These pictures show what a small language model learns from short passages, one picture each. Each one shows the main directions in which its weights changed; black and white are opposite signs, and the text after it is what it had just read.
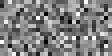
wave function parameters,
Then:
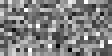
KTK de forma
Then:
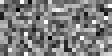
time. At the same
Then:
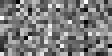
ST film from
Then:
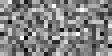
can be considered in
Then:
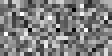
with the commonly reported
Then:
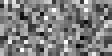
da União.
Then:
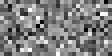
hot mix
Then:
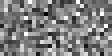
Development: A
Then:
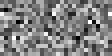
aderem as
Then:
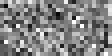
im Jahr
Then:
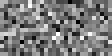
material, extended
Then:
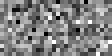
present study, we
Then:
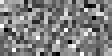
caso de la
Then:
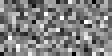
the expectation of
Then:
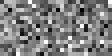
Indian Ads
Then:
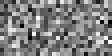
qilish, uning
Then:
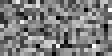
possui alguma
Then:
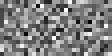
and quartz,
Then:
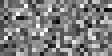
The Land and
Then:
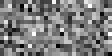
the QRS
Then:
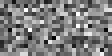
dan kreativitas
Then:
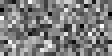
gradient at
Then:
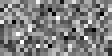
wireless sensing
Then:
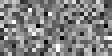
the Army and
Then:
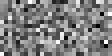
formar estudiantes
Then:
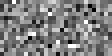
privarla de su
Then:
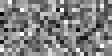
expressed in patients with
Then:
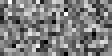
of classical mechanics
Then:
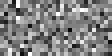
or decrement of
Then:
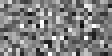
and pedagogical training
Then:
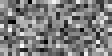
time UV -
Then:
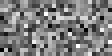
and the definitions
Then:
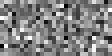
та- кая
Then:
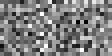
hardness was found
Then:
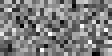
show up to tax
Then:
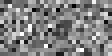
in transforming their
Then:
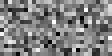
escala PEDro
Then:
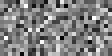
The opening and
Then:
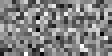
of both the components
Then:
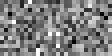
a new PTV
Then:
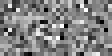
проявление в
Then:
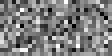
holatlarda $<
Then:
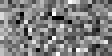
hacer uso
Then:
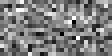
yang beragam dan
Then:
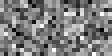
the policy environment are
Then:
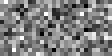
in both cities
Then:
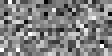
in diverse fasi
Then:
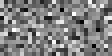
must scientifically
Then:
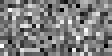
das Wachstum
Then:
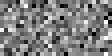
The classification used by the
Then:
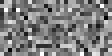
calculated as the number
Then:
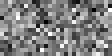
up to tensile
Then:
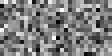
appealed and
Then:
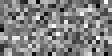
of information and methods,
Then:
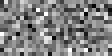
1, Page
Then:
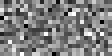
secara sistematis,
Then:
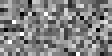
For example, in a
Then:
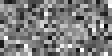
impaired the
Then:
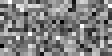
showed that the
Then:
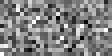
one type of document from
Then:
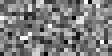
para a esfera
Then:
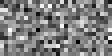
в которой они
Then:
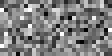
periods or make them
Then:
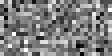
- очиқ
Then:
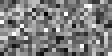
In a typical
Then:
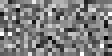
by the surrounding
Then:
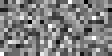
de la cultura
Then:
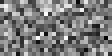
India, it
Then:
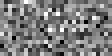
as sports event
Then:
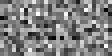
corporate culture
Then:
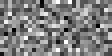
doutrina da
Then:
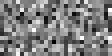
Bu yerda 0
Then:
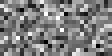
pair via an
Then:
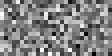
and poverty
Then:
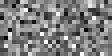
serum concentration of
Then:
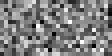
of thyroid
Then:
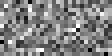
va ilmiy
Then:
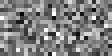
of its center,
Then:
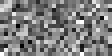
and have determined their
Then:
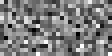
G.B. A
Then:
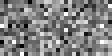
de Educação do
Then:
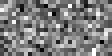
article provide new
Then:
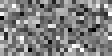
XIV века
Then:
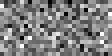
A avaliação
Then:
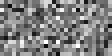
de víveres
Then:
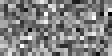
speech or
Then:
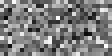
minimum distortion
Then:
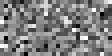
рівень цих
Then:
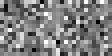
formando dois
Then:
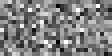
a Pedagogia
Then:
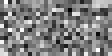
і гідну
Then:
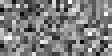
the yarns
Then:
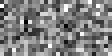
college: A
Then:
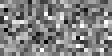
$h \in
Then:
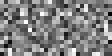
behaviors by
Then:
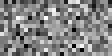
perehodah vo
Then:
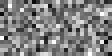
ham samarali
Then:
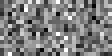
very similar. The
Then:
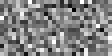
we assume that the
